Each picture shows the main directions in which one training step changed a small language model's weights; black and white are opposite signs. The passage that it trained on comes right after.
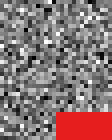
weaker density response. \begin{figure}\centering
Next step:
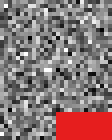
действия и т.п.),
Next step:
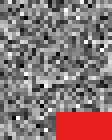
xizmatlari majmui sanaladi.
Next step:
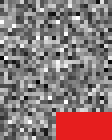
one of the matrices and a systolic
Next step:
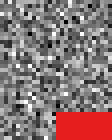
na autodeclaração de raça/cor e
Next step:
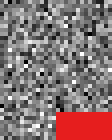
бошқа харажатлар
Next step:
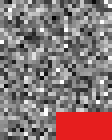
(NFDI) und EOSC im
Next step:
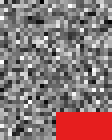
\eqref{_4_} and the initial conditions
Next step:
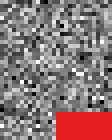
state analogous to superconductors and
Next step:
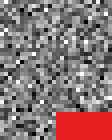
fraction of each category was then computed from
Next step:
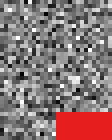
hadis tentang fitrah anak dalam
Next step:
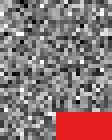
where in red for $z<0.3$ it
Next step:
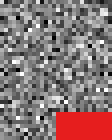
nisbatan kechroq boshlandi,
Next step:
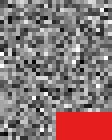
com hemossiderina. Há também
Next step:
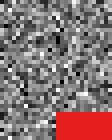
possui grande relevância no
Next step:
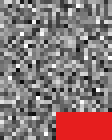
notation for the {\em name and the width}
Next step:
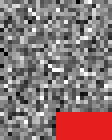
of two form factors can be written in terms
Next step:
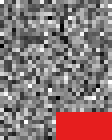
in Fig.~\ref{vb}a. The
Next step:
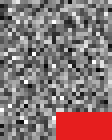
can be a $\pi^+$ meson with a probability
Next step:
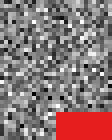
Gel Fricke convencional e o com
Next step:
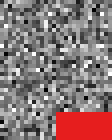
dramalar, komediyalar va
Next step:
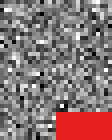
yaylovlar joylashgan
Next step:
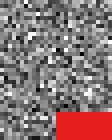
lo cual será comunicado a la
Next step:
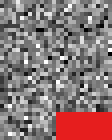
nem szólunk, mert
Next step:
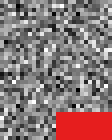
3º andares destinavam-se
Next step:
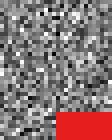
l'âge dans les villes
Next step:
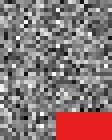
2023 Gerentes de benefícios
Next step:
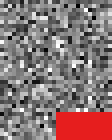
yang telah direncanakan untuk
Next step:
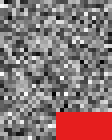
glumas (A y B). En la Figura
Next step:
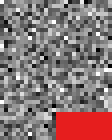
shows the simulated energy loss in the first
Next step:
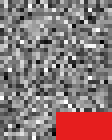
bulgular: Birinci alt problem
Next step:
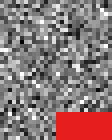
folk tales and thereby improve their
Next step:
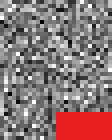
from Hospital: A Cohort
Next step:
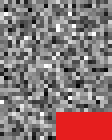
because phototaxis is mainly due to light
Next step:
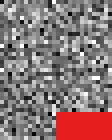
this issue we need a quantitative definition
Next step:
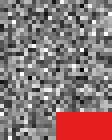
other institutions 2026-2027 Working
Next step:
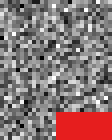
Negara perlu mengatur jumlah
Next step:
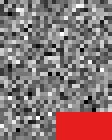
the following conclusions about the two types of the
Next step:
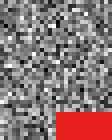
noises and converts into electrical energy and
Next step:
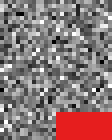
Carlos. "Apresentações". In
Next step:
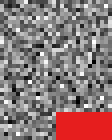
the WTS and now interact with some dense
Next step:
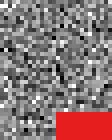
травня 2017 Залізний
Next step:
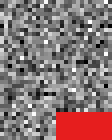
rate of change in time, we consider the test mass as
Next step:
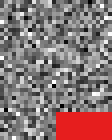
2(e) and 2(f), respectively. The
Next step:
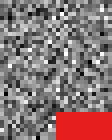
(v) : kumpul; himpun
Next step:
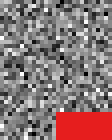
fraction of $D_s^+\to
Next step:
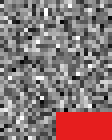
established that sea carriers, as
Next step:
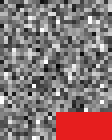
multirreligioso resulta fortalecido
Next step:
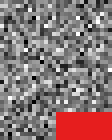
of the detection of coherent radio
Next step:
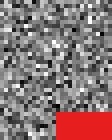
in the data of orbits, viz.
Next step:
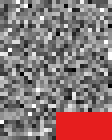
known to be sensitive to $\Omega_{\rm m}$
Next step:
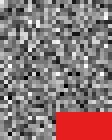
à l'aide d'un papier pH
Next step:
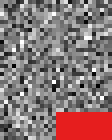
Blue curves are experimental data and red ones
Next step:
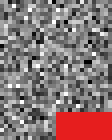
Lengyelországban és
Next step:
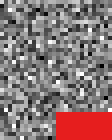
can also be used to put limits on fundamental
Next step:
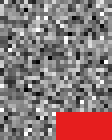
the device, or even (for example) different but
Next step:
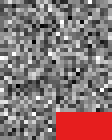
ўрганиш ва оптимал
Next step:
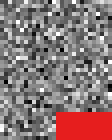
углеводы с образованием
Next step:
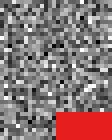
and online news sites (RQ1)
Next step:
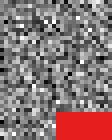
Siklus II Aspek yang
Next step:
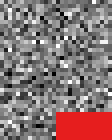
aderência aos princípios
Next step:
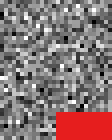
tahap. *Pertama*, Pandangan
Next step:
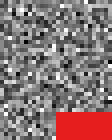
de la pasta. El prensado
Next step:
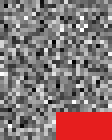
holatda arra bilan bir xil
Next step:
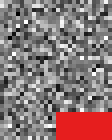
та внутрішнього
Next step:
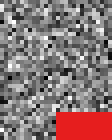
cannot be explained by the BCS
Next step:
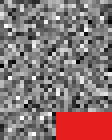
for the mass (middle panel of
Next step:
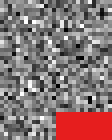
буде виділятися серед
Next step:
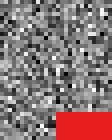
среднего и основного составов.
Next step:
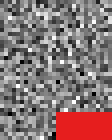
bayon etiladi. Uchinchi
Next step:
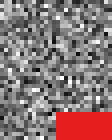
unproven and said; "*Rather than
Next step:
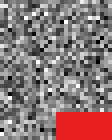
теряя при этом собственной
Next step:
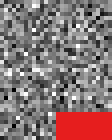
ва транспорт турларига
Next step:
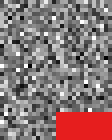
$S^z_-$ sector and will play
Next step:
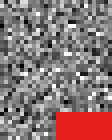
plus alte acțiuni ce
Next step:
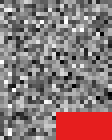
is aangegeven, dat de
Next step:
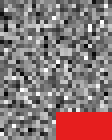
ideoloji, bu makalede:
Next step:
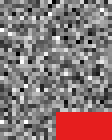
understanding of the impact of initial deformation and
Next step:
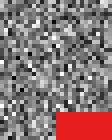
texnikani egallashni,
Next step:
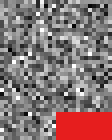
кишечной непроходимости
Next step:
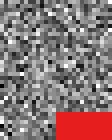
that some attackers employ predetermined
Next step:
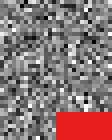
the PSI framework this shared representation is
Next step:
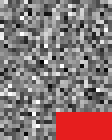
the head part, $ -2<x <
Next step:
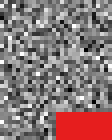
communication networks. Typical use cases of
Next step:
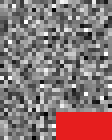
Засурського, Н.
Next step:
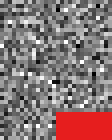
and therefore the dataset presents the same weakness of
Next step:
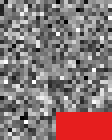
the edges due to limitations in acquisition.
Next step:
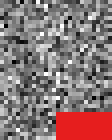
миокарда. Известно, что
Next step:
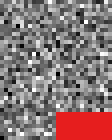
Gordillo asszony. – Az
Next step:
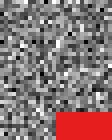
there is a natural gauge invariant
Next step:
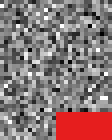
Accepted quality of the air conditions, but
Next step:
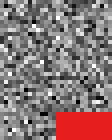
todo el año, permitiendo así
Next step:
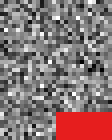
\vee d_3 \dots \dots \dots
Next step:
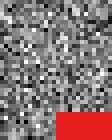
dead code elimination). MLIR
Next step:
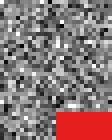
- Jaakonmäki, R.,
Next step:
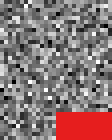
in heterotic $M$-theory,
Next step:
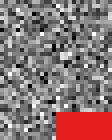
de artigos e livros que tratam
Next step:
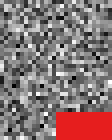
to'riga ilingani esa,
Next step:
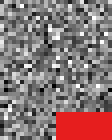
the gravitational interaction -- whether the
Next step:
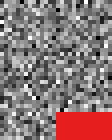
are components of $\mathbf{u}$. Now, if
